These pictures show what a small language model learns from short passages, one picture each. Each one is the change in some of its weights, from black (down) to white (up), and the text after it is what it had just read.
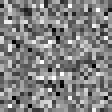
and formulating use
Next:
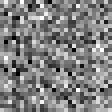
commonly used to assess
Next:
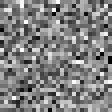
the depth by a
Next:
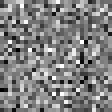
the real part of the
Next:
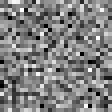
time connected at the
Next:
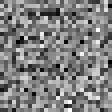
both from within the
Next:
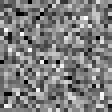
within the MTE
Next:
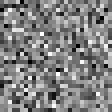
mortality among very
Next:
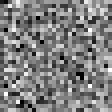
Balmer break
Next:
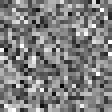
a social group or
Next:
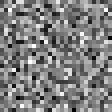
examples with $\sigma
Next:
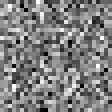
time of core
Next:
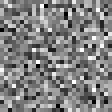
alta capacidade de
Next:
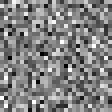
indicateurs du
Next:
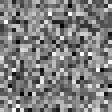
with involvement of
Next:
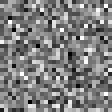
a magnetically
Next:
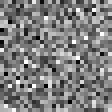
siRNA by
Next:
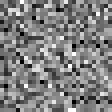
las tasas de
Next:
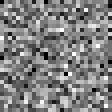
convenient to describe
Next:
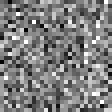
des ouvrages
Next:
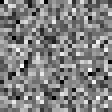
require that the independent terms
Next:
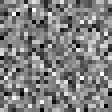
children always
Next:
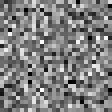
negativo di
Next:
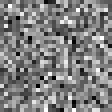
de jogos
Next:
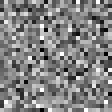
to prepare students
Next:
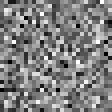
of the Western
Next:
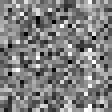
Key findings include
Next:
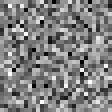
very close to
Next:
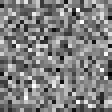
conservation which
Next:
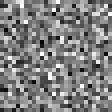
the end of the
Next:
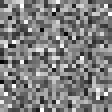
the case of the
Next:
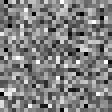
this commutation
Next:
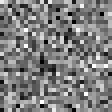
nonet, where
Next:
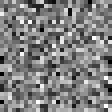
carried out in
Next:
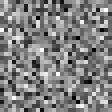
reveladas pelo
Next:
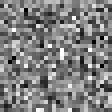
spectra showed characteristic
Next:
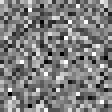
К истории
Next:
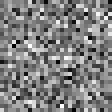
to the dispersion
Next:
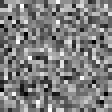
the binary system is
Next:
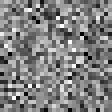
calculate the time
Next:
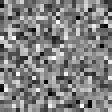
in any system except
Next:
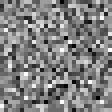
with mannitol
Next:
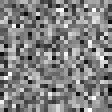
valley. The
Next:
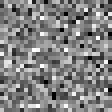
to produce various
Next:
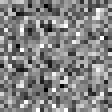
used directly as
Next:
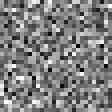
integration and information about
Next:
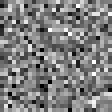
the BCS gap
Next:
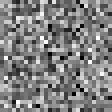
undertaken in a
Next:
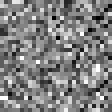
further refine the
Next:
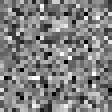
shown to be consistent with
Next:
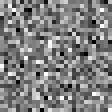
me dejo por
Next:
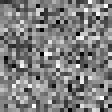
tutadi. Bu
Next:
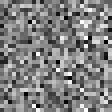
for the axis ratio
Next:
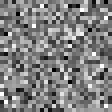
satisfy the condition
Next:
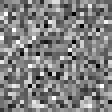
particular case in Fig.
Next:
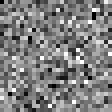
to Planck
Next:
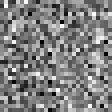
of the framework are
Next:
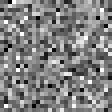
Host plants,
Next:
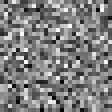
the log according to this
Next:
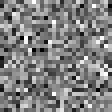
unemployed were
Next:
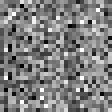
is given by a
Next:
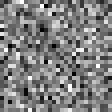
barrier and
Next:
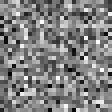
anonymized to
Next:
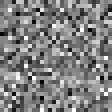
with the help of the
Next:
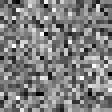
altura para
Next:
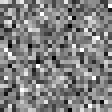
einer weiteren
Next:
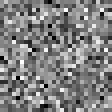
benefits the
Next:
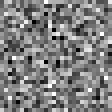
system. 1)
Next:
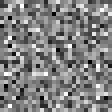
the state or one of
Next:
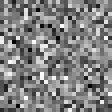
have formulated the
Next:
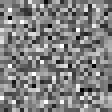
and one can expect
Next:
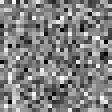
and Werner states
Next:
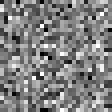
possible to encode
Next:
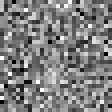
for providing me with
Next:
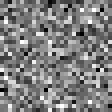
ich meiner
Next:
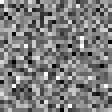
солиш ва
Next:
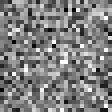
five publications in
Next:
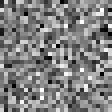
as a factor in
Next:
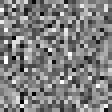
optimal weights are then
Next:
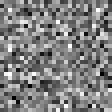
and every finite set
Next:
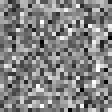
of console level
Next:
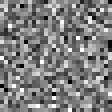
gering sind.
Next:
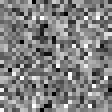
functions to be top
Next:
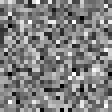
success in insect
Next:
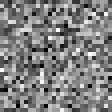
Although the book
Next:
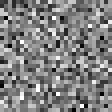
the deflection angle
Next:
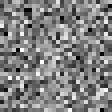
data by learning the
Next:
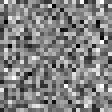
etc. These
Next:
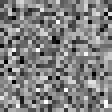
at increasing chemical
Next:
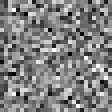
inhalable air
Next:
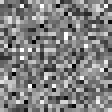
polish them to a
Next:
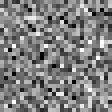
version can be seen
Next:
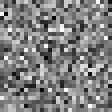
$\appa$, that
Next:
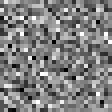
the system, to
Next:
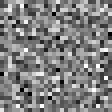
the model from which data
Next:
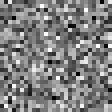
hopping amplitude
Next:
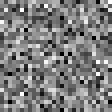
από το
